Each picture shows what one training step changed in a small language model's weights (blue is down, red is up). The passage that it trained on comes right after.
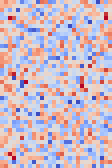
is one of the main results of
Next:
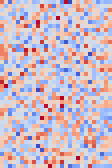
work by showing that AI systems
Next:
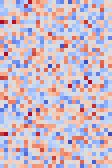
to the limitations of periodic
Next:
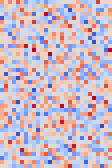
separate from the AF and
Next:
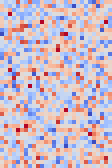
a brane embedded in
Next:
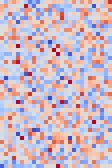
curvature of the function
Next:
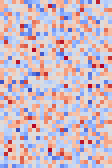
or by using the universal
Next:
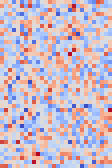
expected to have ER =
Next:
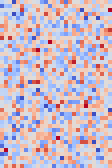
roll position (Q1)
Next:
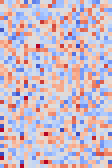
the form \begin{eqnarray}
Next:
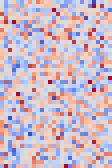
of a floating value to
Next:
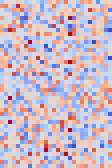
conjugation and time
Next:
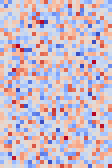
$\ell$-covering extended
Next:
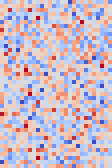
observed simultaneously in $
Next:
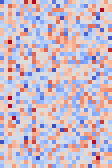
that the possible flux density variations
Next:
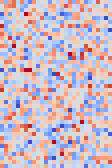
built, and is now
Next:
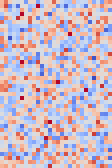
(S) cues.
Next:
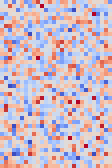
by direct measurements requiring
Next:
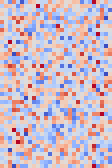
in an under-illumination
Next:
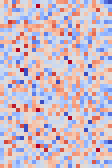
\end{equation} The
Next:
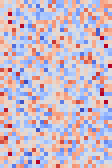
that for an even $N$,
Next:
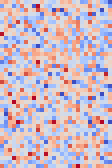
respectively. This expectation is
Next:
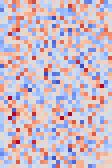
in protoplanetary
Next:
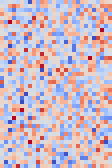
i.e. we put
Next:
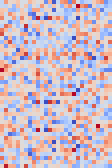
also some early measurements on
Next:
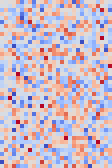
For a general $b$, the
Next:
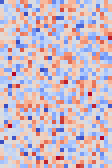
the $B$-field, as
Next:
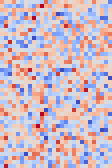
gaps, and provide insight
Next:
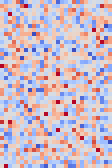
far-above threshold} interaction
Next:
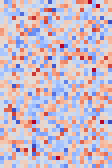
the initial set. The resulting
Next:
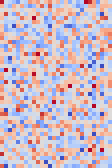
range to make the overall learning process
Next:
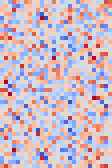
dereverberate or
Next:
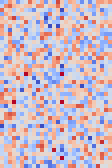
study of strong-correlation physics
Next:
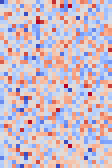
such that \begin{equation}
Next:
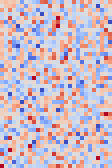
eigenvalue of $K$ is
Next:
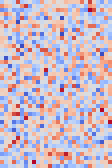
stars with angular momentum $ L
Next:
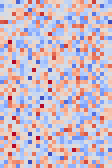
the limitations of the fixed
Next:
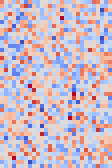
the imprints of the
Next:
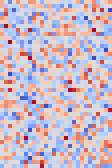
a brief introduction to
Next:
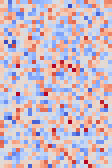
plus a special ``space"
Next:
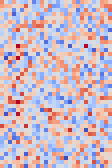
approach in which the number of
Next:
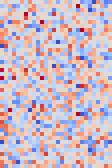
editor for IEEE
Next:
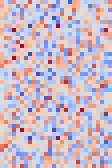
ecosystem, and
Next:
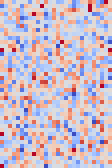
desirable, so we
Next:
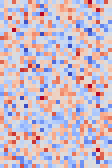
\emph{real} representation
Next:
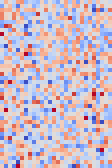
features accessible through a linear
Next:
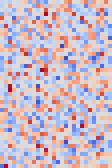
on the tangent plane to
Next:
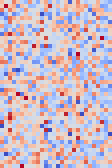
set of operations being implied
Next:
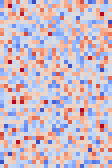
it is used in AC magnetic
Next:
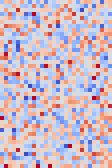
low concentration limit) for these
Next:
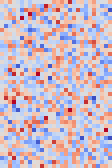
is the non-perturbative
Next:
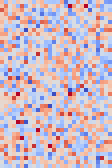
rate of neck growth due
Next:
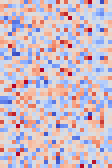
than the leading behaviour, and
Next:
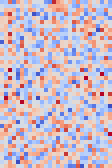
dispersion that is fully consistent with that
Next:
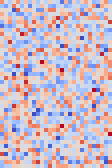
an atom by minimizing the probability
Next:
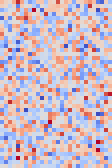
extracted from the height of the
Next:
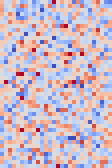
$N_B$, is larger
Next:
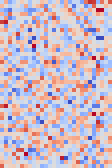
different from the holographic
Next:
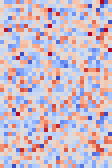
the crystal orientation.
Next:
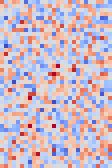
and immediately yield the amplitude
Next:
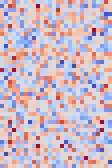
fracture behavior. This paper
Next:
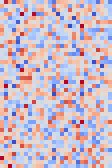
the eMSTO cluster
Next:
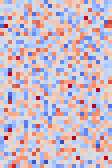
visible distributions to the underlying
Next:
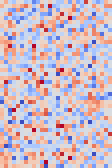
In particular, we can consider each
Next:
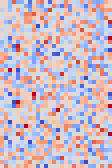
thick, dashed, ]
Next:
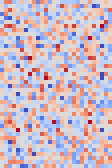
and $g^L_{bs
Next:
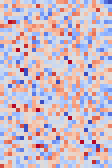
\end{equation} For
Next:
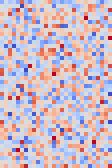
The necessary nonzero contribution comes
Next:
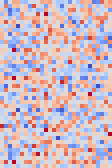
Muons with threshold energy
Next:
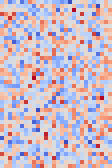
by considering as our new covariant
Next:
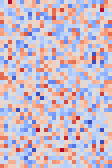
the fusion space of four
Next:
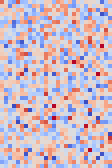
symbols show the same signal
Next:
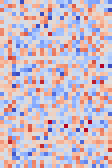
the situation. The domain of
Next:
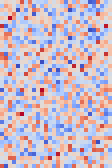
approach called Halo EFT
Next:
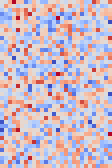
MIR, and FIR
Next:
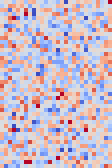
for AIMD-MQ model
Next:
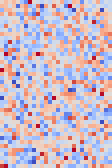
limit the fidelity of
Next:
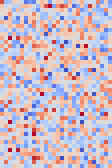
universe would then further expand
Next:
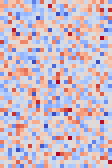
where $S$ is specified
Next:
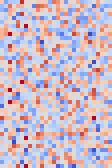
Research Council of
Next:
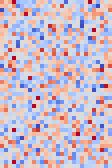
$\sigma_x$ are the
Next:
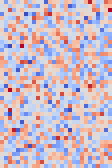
attractive interactions. We use
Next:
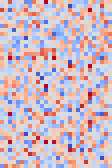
Yoshikawa et
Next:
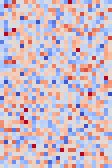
and La-doped
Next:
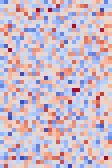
has two linearly independent solutions.
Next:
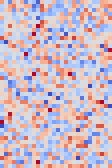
section we present results on an
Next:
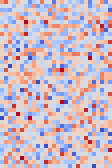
radiation, which indicate that the expansion
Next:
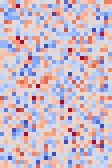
rules --- junction conditions ---
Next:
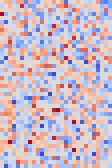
the case of trees.
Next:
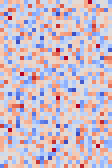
at $k=0$ because
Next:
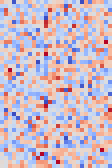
region tells us that the
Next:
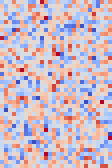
(which is often denoted instead
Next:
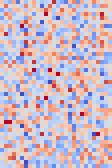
= time-division
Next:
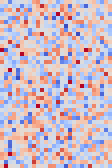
large at small line widths,
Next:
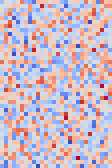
We thus have access to the
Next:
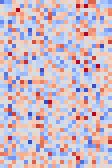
surface independently, thereby
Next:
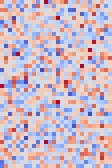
pre-image of the
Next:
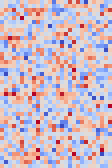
and machine learning make available
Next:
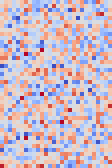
spectra were obtained with IUE
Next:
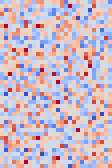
\centerline{Figure 3}
